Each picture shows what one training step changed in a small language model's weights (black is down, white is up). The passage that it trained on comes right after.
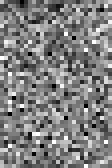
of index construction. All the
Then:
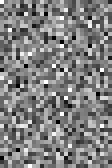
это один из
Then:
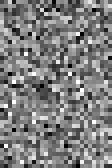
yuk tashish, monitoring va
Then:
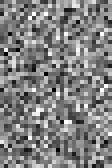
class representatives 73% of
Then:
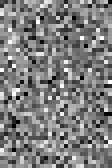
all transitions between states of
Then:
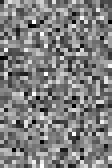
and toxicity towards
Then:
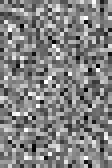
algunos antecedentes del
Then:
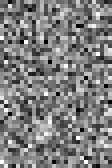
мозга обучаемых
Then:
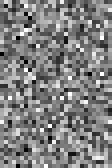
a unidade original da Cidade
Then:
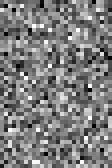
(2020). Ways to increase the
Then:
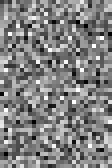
suggest that breast cancer
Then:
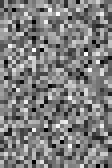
1998). However, deep
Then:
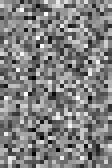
Respublikasi Ichki
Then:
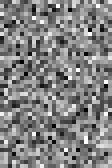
(irregular) wave
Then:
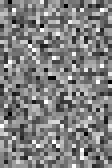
à long terme. En plus,
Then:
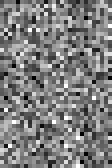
y XIV. Humanistas
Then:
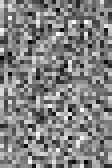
OF BANKS'
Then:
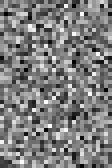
fluency scores by relating
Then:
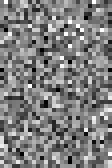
jarayonlari kuchaygan.
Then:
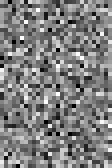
saz rejimida
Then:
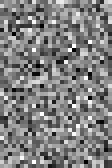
proses perubahan
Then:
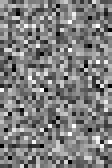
excitation strategy with a
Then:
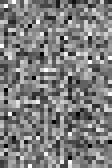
(JPEG cascade
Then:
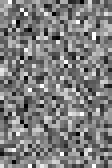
bastarne și care,
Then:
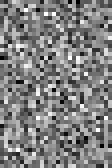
the Law of Ukraine
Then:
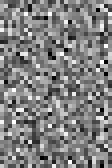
several district assets in the
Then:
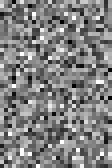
basins is quite different in each
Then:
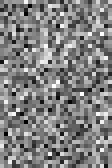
audiences. 12 Table 2:
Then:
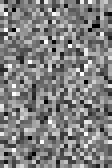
maléolo medial de la
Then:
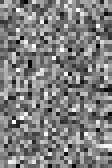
mecenasów, a
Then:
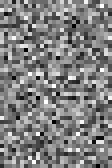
were compared with the answers related
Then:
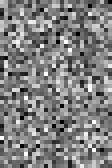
and Shankland, C.,
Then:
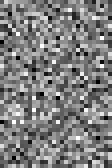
need to study the role of language
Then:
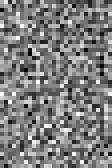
from J^k and a zero
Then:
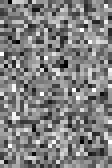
its superficial route.⁴
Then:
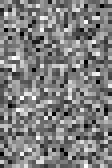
global recession, characterized the
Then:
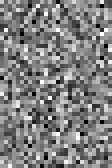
a given internal pressure of
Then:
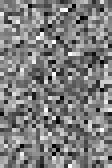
recommended [9].
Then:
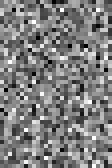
profesional que debe tener
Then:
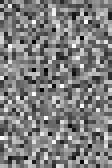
In Students. International Journal of
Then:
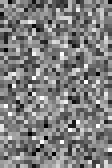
[1]. In other aloe
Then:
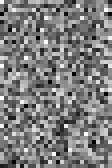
words #IPR
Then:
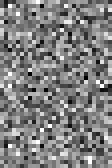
a self map. Then
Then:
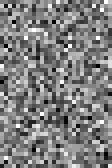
welding or exhaust
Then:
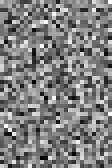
general feedback from the
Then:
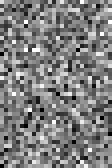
the subjects were allowed to increase
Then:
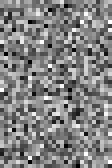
yield and involves, good
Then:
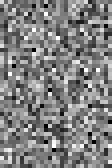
Adner and Kapoor,
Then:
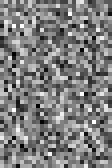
o'tkir ichak
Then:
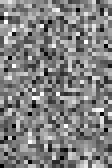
participation was found absent; while
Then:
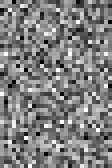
chromosome TEN), also
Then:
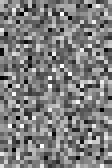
образом возникает
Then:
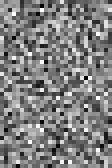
acyclic graph
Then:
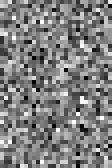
wo uneinheitliche
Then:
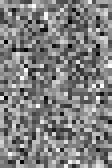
le faible nombre de
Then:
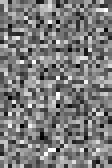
1 = 'important' and
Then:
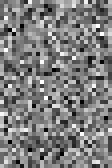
and lecturing staff relate
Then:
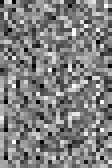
xususiyati ularning
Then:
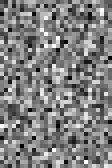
bir tonnasida taxminan
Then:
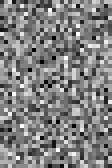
prevalence of pathogens of
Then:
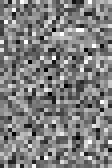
pale metepisternal
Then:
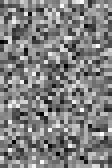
language like English,
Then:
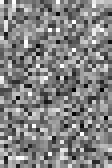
in the curve with radius
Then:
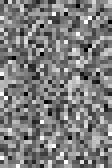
de violência que turva sua
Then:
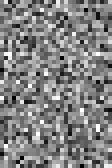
CBD pretreatment
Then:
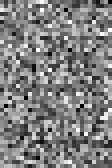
at low temperatures (below
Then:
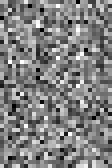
Walczak, Jan
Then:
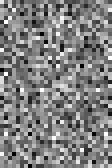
і запальними
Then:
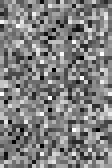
another geologically interesting
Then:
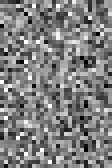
remaining 54.5%
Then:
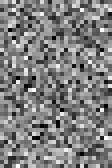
RFID tags,
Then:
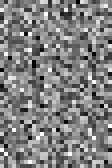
qator tarmoqlarini
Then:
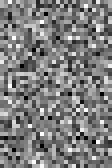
is known to be used to
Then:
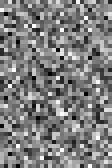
21 gram. De makers van
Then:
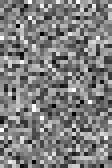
risks and possible hazards,
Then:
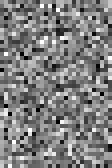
could also consider simplifying the
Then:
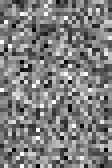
Comparative Analysis of Two
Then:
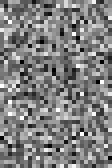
involved for implementing a successful
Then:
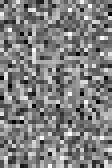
kuniga to‘g‘ri
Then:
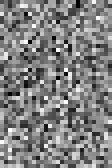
Windows Vista and
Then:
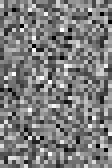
Alvares *et al.*,
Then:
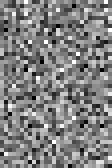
top management and project team members
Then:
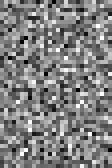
92 cases were studied.
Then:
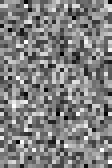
un momento determinado para
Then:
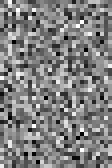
the study. All information about patients was
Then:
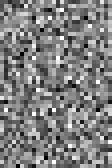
salomatliga salbiy
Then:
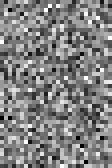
them vulnerable and at risk
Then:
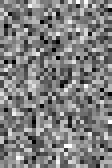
va oziq-ovqat
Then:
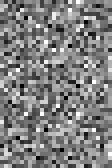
Fallas mediante
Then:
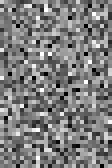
(Fig. 11). However the
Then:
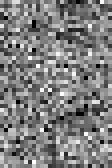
pending pixels, the
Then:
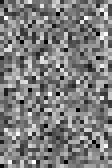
его двигательных
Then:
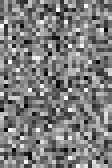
A. Zarate, F.
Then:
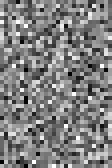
different disease outcomes,
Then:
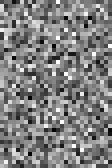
involved 20 science expert
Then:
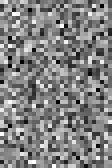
the solar cell. The output
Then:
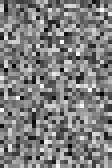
tomonlama zamon
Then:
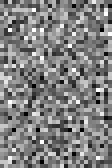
Theory of Moore
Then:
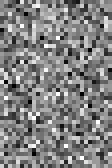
análise de variância
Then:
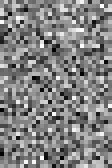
the past two years, the
